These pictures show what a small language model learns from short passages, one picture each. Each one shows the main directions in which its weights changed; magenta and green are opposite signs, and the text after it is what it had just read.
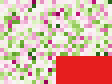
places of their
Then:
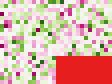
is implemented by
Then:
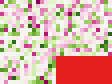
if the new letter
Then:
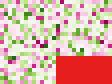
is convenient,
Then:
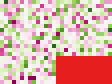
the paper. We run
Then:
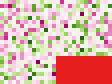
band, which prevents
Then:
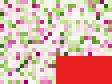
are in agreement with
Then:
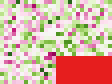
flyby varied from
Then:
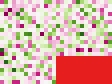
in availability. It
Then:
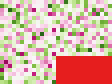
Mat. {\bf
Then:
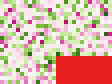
breather in the
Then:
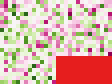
humour. It is
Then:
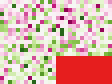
sequential application
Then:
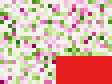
gate layout for
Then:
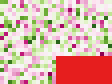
in this example is the sum
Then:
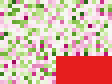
show a similar, nearly
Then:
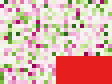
the rear side of
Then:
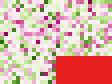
be calculated almost
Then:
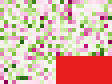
additional challenge
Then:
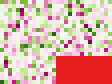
of quarks and
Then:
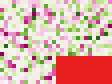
Small corrections to the
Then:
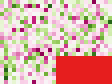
block diagonalization
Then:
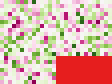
spatial loop
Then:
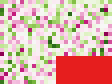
any role in what
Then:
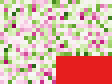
defects is a process of
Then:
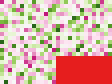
(See Figure S1
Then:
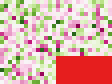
p" denotes the
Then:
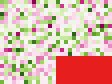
a small to large number compared
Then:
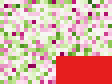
Institute of
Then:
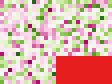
numerical study Sai
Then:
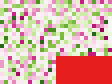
Rule", many of
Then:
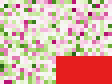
Institute and
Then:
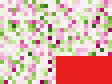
binding energy of
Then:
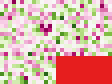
between various models and
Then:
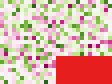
laser, our
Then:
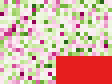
show. They allow to
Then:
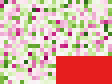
these branches, which
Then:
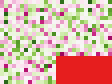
E F \partial F
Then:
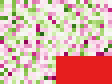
provides a deeper
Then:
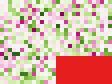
Transactions on
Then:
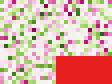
of Mott insulators
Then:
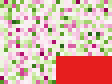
the magnitudes
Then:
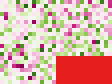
Results from the
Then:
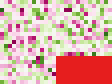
in two parts) and
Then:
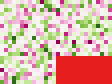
maximum value (it
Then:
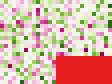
dip in the cross
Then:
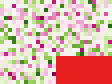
Inserting $\vec
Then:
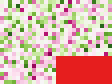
the tree-level
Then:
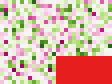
radiative decay occurs
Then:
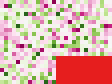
According to the
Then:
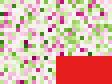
unlikely to be
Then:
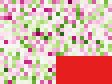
and axionic
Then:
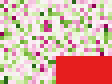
components, the topological
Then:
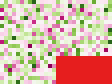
already takes
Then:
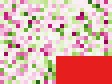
relation between the values of
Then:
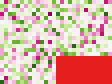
we do not plot the
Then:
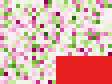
EoS. All
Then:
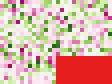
an effective metric that is
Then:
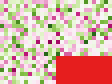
plot the corresponding phase
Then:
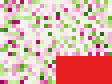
the dataset includes
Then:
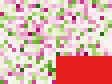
network from visibility
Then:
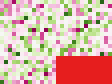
show the model predictions with
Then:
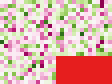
various physical fields,
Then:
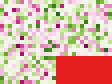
as pointed out in
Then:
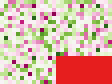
completely for their
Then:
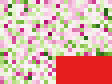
values of the background
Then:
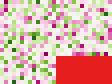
our assumption regarding
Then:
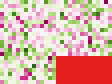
answer is not
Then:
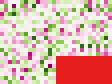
region, one has to
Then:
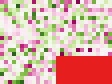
the photosphere.
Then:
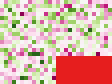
proposal distributions,
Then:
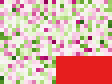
\leq t\leq
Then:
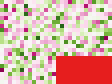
state in the Dicke
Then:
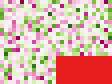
a Bloch mode
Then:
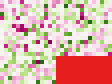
black hole physics
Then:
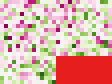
which we first write
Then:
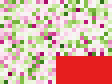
the first such application in
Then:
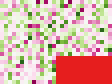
distribution for the $x$
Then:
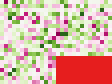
this limit, since the
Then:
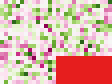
also the relation between the
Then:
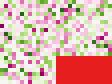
problem with countability
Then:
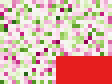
dynamical structure including the
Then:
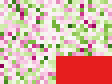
$\alpha = 0$ when
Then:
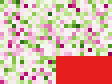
folded structures.
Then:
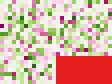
besides three
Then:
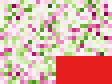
function of the fixed rate of
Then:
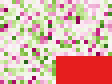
noise in such systems. We
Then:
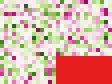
one factors one would
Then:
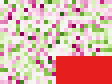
that for positive and large
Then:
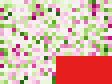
(pCDR) for
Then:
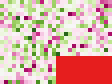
scattering experiments in
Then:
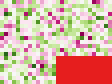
data volume, needed
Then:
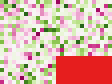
points, we consider as
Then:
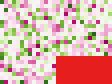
entropy due to
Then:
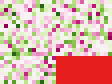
are documented for
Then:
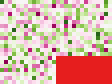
dissipation through the
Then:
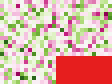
0 otherwise.
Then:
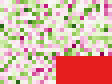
critical line and the
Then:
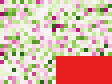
expected in the case of
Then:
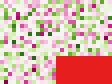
respectively. The arrows
